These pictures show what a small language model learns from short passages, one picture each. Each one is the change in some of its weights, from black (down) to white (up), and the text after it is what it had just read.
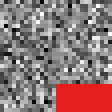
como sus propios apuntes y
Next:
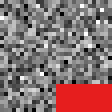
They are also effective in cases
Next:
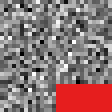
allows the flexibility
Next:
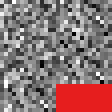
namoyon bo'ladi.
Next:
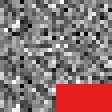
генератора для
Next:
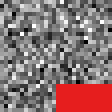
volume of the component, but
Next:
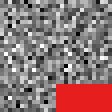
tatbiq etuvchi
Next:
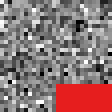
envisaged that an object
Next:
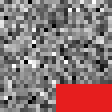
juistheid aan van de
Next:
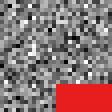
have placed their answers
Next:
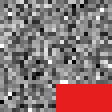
Tdap Tetanus,
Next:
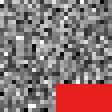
the resources available in
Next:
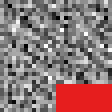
и обязуется
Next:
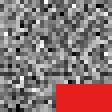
xam murakkab
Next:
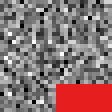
\bar{P} is the
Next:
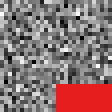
vivre leur amour
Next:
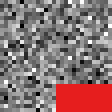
\geq 4$. Then by
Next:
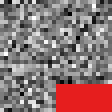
while, Pearson Product
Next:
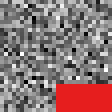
air-gap through the
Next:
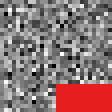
index was 0-1 per 10 high
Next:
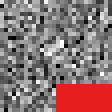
time dramatically increases
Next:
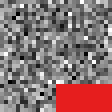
sketching. Credit:
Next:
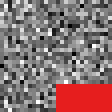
fikrlaydigan va
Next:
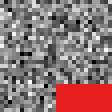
2003) "Textual analysis is
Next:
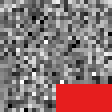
three in both grief and
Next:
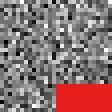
de los hospitales
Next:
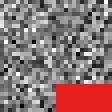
o‘qitishning bosh
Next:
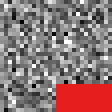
qualitative analytical methods,
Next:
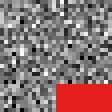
essays for use by writers
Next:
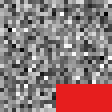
previous study (Hessen and
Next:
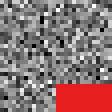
system. Figure 17. The
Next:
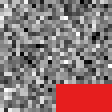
aumento di quasi il
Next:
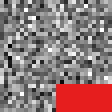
mature leaf extracts of
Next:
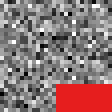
education under the social work educational
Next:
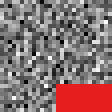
which can be costly.
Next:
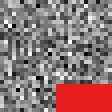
breaking] Life is
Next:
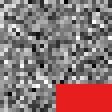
o'sadi istalgan sohada
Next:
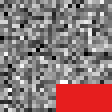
[13]. Advanced
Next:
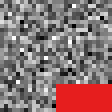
orqali avtomatik
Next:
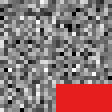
root period chirp and
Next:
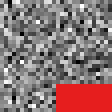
le village de Santa
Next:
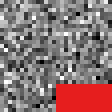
ijtimoiy himoyasi
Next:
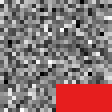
on student perceptions of
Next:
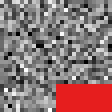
physical inactivity -
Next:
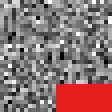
consumidores no momento
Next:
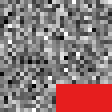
subsequent clinical impact.
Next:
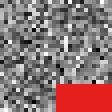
of the Centre. Further,
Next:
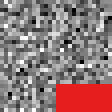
Steinbeck wrote
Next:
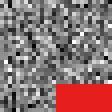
need for continuous parameter
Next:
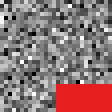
verbal, não observando
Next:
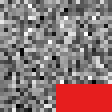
are organic compounds that
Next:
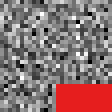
na criação dos conselhos
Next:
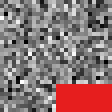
Reality of the Future
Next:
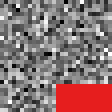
Table.4 Average
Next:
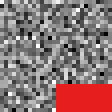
the method and defines a more
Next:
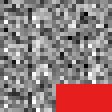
(MAGEE et al.,
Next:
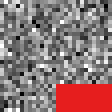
ATCO is of course
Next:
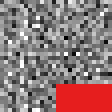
wie sehr sich die
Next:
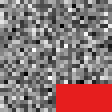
is a graph that can be
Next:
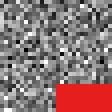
ma'naviy yangilanish
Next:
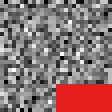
orgânicos são
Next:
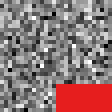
doctor of philosophy
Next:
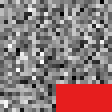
of control. The integration of
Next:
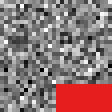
Caucasians. There are
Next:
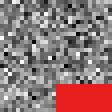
and Certification Board
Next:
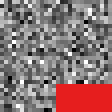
it was concluded that
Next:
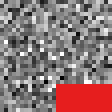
Saúde, Edição
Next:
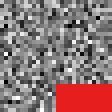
multi-administrated environment.
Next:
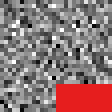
группе людей
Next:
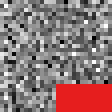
pensamientos” se logra
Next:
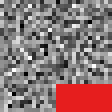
as IED (Industrial
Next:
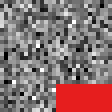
errors but they do not
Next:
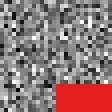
pristine nature, urban
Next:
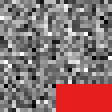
Kuliah, Arsip
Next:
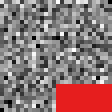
on the composition of the bath
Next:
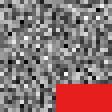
which shifted to higher
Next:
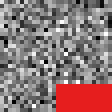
service innovation. In the
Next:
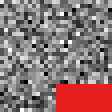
the 44 phonemes in the
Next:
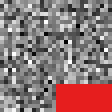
targeting primary tumors
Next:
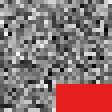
priority number 2. The
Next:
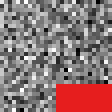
health, contributing to an
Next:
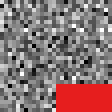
contribute to the holistic development and
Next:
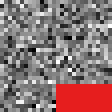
van den Hoogen Raad
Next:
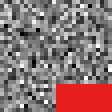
devem ser registrados em um
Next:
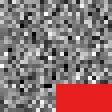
with its ability to sustain
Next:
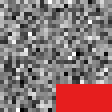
sounds, but also the formation
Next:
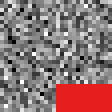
ansiedade: estudo
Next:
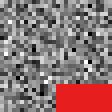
to disseminate reach
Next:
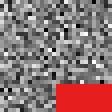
further provide valuable
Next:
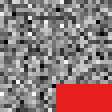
cells were cultured in the
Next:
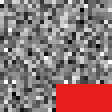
the additional requirements on
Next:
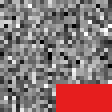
requested by contacting the
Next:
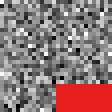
the integration of the public datasets
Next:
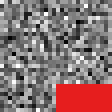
and heterogeneously
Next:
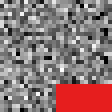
configuram risco social e
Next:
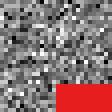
“Ma’sudning al –
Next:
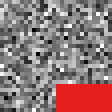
in Management*. 2024.
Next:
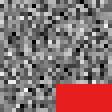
to the reward which eventually
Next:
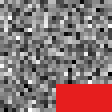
Structure: - 2)
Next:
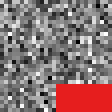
yaxshi tarbiya,
